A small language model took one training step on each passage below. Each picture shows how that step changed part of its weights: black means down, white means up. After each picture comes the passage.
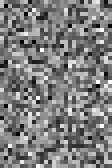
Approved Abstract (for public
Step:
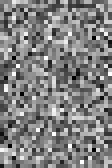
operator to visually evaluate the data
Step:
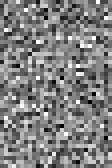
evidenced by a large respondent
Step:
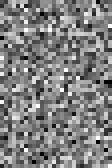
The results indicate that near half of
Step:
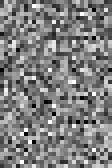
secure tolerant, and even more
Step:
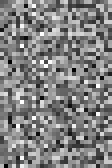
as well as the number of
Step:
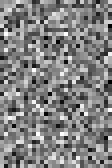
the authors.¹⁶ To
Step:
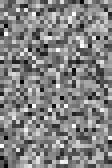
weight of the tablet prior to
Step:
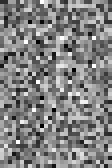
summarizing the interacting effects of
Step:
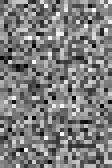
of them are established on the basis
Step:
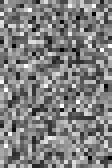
larger the size of the company then
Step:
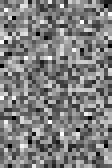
The third possible scenario is the direct
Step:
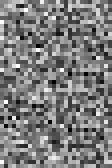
certain hedges. Additional information
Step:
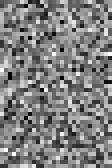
themselves while learning the lower form of
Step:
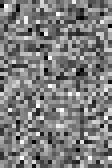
took an average of one and a
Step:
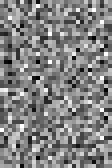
beginning of 1990s, in the
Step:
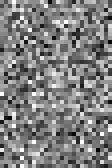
computed as the sum or mean of
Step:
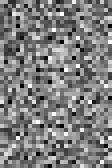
percentage and body mass index in 7
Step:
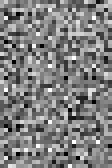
\beta \begin{bmatrix}
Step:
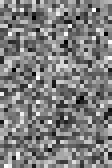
also an optimism that people can
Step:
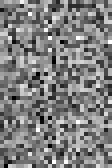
switching is the reality of the
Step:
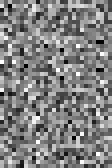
THE TURKISH
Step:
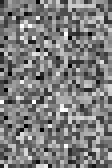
conducted on this topic in Pakistan
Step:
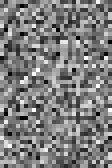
old in our hospital. A few
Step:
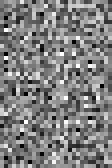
distributed and grid computing on the
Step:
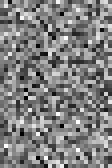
or relative (in motion).
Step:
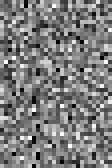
and optical properties of the gray
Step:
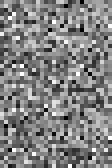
atoms. Keywords :
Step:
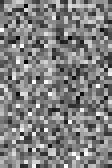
to be a relevant approach for evaluating
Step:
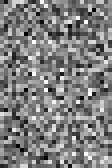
of subgrade materials varying from
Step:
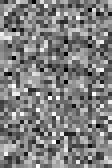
of DHS group and CS
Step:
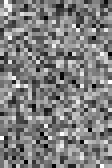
to the quanta's
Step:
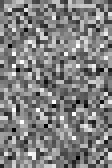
to zero, refers to different transparency
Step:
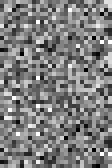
a backend refers to a
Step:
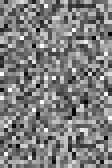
of tools used, several issues such
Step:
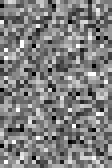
very useful for getting started with
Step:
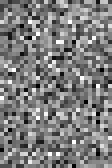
rates (fluxes)
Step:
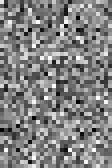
Blood lead level Cd
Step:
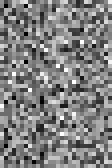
tourism development in the region.
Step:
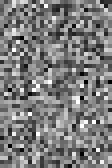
of digital systems to create additional value
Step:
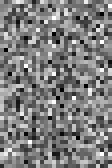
the Markov decision process through three
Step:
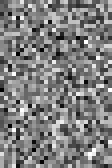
and categorized as normal and
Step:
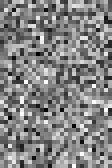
more in-depth conceptual
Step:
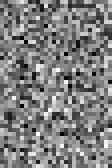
is passed to the game system
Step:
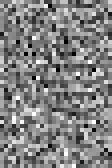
optimization problem, which is classified as
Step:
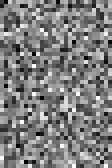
as old age, male sex,
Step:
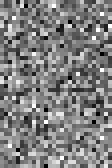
provided by the gyroscope
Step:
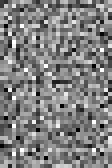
during simulated flooding experiments and thereby
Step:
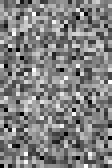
relative weight gain exposed to 40%
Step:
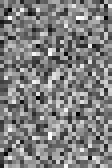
Continuation of Extended
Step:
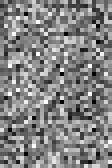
µL of transformation onto
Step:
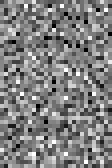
50\%$ step load with few
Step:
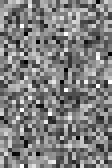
for the study. In the first
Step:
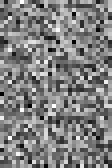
are platform independent. The tools
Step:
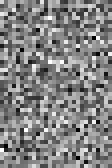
antioxidant and antidiabetic
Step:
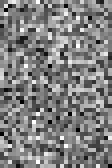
35. Pooladgar
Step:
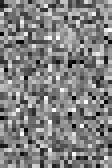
too many distractions, texts
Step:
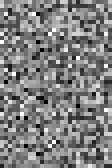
analysis; Natural frequency 1 INTRODUCTION
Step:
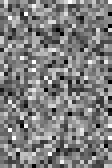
tool (autonomous
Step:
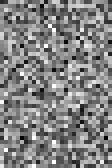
out of the total participants in this
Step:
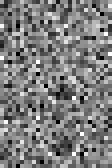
economic, social and cultural development,
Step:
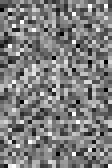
promoting architectural heritage through the
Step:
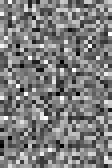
yield per plant, based on
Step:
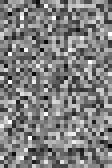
with the applied voltage shown in
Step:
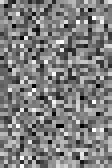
transfer learning for classifying chest
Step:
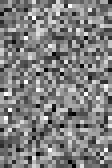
fairly unchanged, suggesting
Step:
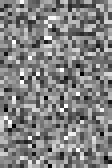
thermal vibration amplitude for the
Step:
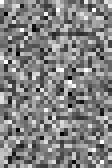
and the maximum uncapped value
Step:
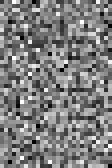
(Cohens $d =
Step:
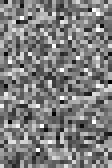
that V-grids
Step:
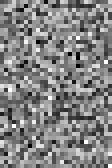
dependent variable. This paper to predict
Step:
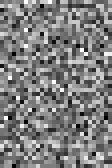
The schools must have records of all
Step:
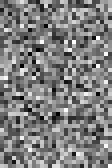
is highly contingent upon
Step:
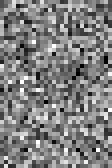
highly sensitive to beginning conditions. While
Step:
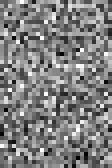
smart sensors to data collection, analyses
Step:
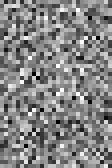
necessary for normal human development, for
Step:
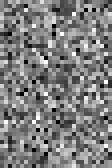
technological, and social factors, along
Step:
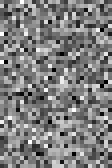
and telephone based communication among
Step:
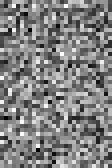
interactions in mind. Also, there
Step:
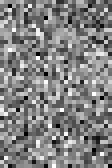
it eagerly. Many
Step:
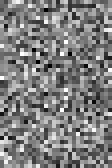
in suspected individuals. Other details
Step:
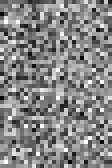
sweetener, they
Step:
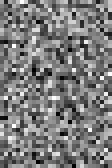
are on the left, proposed model
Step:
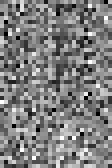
anti-infective effects of
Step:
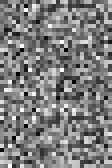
degree centrality algorithm supports
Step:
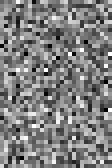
the electricity sector as more people get
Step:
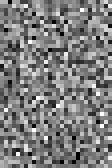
(TheDe) aims to create
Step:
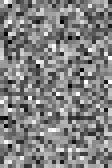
preparedness for future emergent
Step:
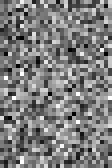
and presented with percentage, frequency and
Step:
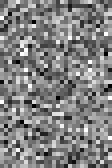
increased from 4.3% in
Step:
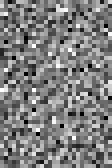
Sequence (in degrees)
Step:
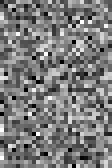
their implications within the context of both
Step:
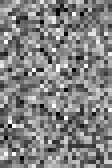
organ damage. This was followed by
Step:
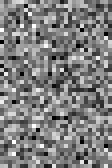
effects. Both parts will be investigated
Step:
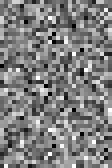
multiple plants, microbial resources, and
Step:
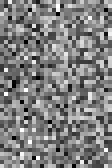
techniques for teaching biology concept enhances
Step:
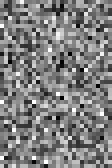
liberalization policies in
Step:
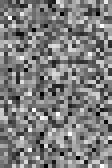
and therapeutic (that is,
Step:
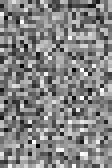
many researches carried out many relative
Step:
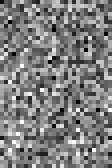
width can be determined. However,
